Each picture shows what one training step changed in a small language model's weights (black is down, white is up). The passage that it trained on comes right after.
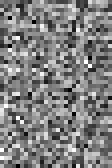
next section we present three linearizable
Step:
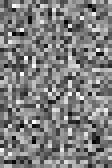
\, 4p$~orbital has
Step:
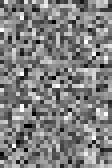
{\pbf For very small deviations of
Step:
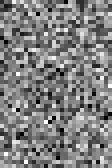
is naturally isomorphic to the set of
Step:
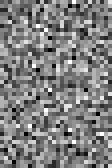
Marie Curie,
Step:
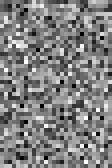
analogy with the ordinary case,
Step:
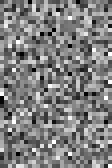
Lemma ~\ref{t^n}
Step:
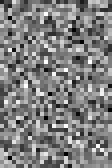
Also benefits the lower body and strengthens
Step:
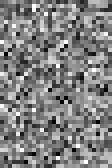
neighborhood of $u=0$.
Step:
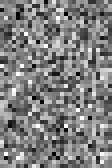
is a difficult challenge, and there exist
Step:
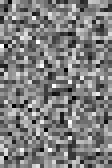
to illustrate the quality of the fit,
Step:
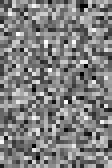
by extension the retarded,
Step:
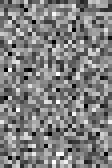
except that now each symmetry sector can be
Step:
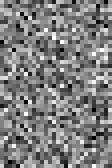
\end{eqnarray} where
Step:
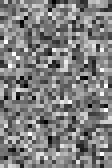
of a set of size $n$,
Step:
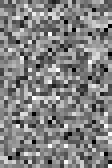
of $P_k$ are in
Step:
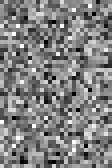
non-complete intersection monomial curves where
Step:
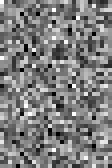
\ea\right ), \quad
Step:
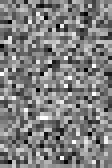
as nuclear, hadron, atomic and
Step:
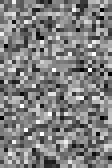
at the time the library was
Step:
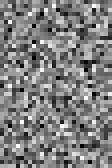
to only 13.45. However,
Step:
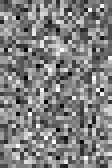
explanation, it can be concluded
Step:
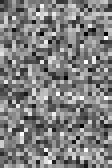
prevalence of BPD may
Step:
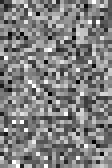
is analyzed. The proposed antenna
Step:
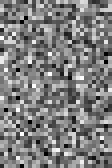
and ambient gas densities
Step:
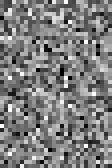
as NaCl has provided an ideal
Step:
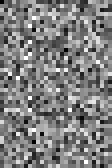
on the order of 10–80
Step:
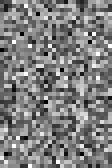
is defined as the blow up
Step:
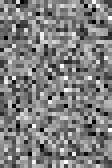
modified Eisenstein series as
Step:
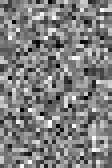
for $d=2$ as an
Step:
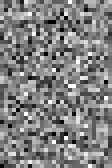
Nuclear Fuel decay heat
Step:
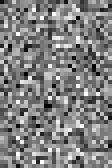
participation in Panchayaths
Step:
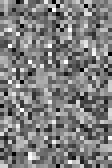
\affiliation{Dipartimento di
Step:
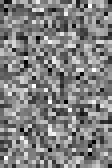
can check the degree by counting the number
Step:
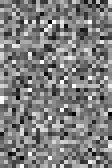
Mapmaker: an interactive
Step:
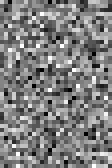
to $s_k$ which is
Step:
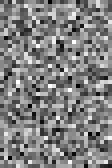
in $z$, then it holds
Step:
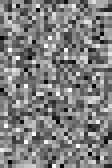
than the experimental value. When an effective
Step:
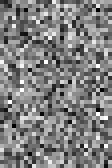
part of digital education. The concept of
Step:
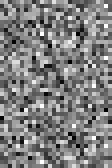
<p <\infty$ and
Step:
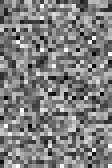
fabrication and post processing
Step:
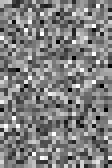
= v_2pw$, there
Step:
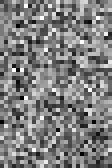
nitroprusside is
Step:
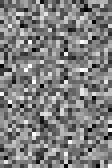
acid, but insoluble in
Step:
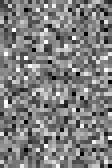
Grassi, Irati
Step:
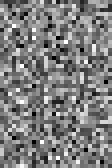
fact, it belongs to four different
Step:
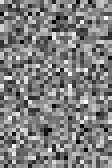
\mbox{weakly in }
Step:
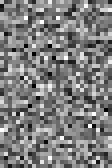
and at the same time an engine
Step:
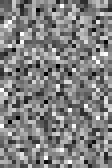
separate fit, finding the preferred values
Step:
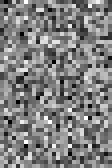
compute the cohomology of the complement
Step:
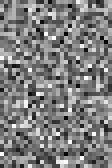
in the second opener). Few
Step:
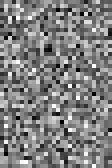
Liquidity Total Loans /
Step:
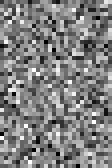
For consider \begin{eqnarray}
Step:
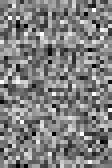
Lebesgue measure zero.
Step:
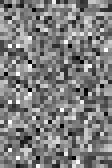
The combined forming process uses two major
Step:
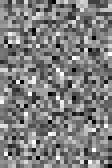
$\Gamma$, but now use
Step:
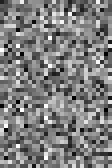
activities, thereby addressing the challenge of
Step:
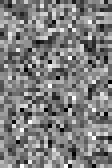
convex body $L$ in
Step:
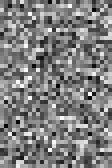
but at the expense of an
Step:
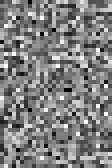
they offer the benefits of engaging key
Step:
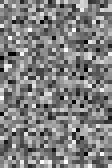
the existence of giant
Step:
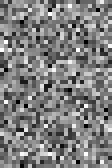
of modern and efficient methods of
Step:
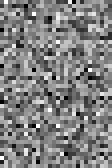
many useful pixels will be
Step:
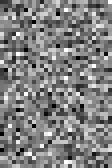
dedicated 7 CPU cores and
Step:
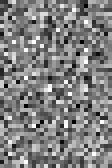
power-electronic inverters can
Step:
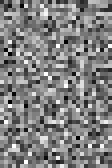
It is straightforward that the composition
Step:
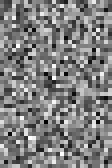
work within the cycle. This is
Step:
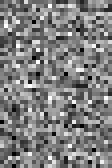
my husband’s last name
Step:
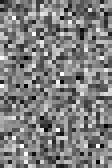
mathematics. It is the simple Lie
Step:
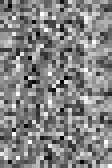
neutral scalar field coupled to the electromagnetic
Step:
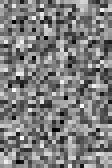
the stellar environment down into its components,
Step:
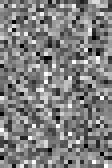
the temperature [15], as predicted by
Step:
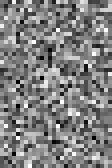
(2014) in her research on
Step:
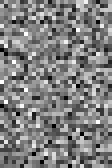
the monitoring of adoption of the defined
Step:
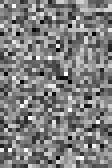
the rest of the steps for proving
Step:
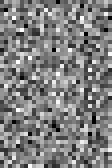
can be performed arguing as in
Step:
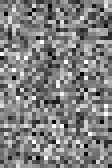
two asymptotically Euclidean ends (or
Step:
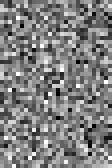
age, during an infection,
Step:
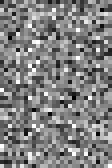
on $X$ and that
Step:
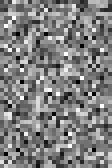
could have $\|\p_{\bf
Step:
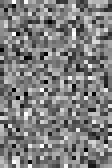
Grey scale USG
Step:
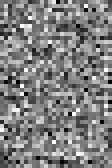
Assets (ROA)
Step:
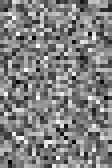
could be more effective than the bigger
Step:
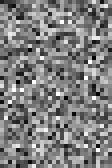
variables. If we look at $\Delta
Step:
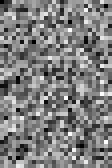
inputs towards the design of large systems such
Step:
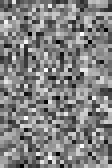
internal angles of a hexagon
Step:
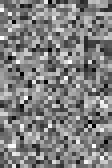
which each element of short-term
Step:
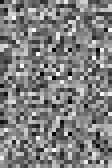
have significantly affected the activity of these
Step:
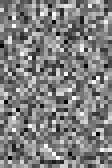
get again to the same contradiction as
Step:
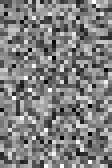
and soil in Europe. The
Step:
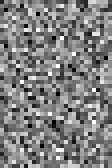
has been studied for example in
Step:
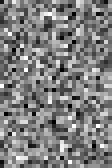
be followed to capture with precision the solution
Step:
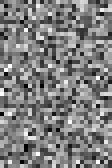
and the task of specifying conditions to
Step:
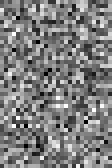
some special solutions of ${\cal
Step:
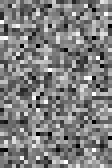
Austin, Austin,
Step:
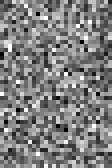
is a distinctive change in failure
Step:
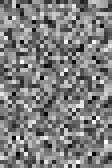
lower bound will drop out. Now we
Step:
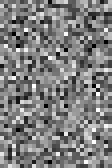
the explanatory variables. Table 5
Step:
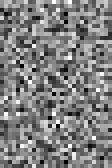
into (26) directly. We
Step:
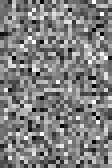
legitimate channel. But if
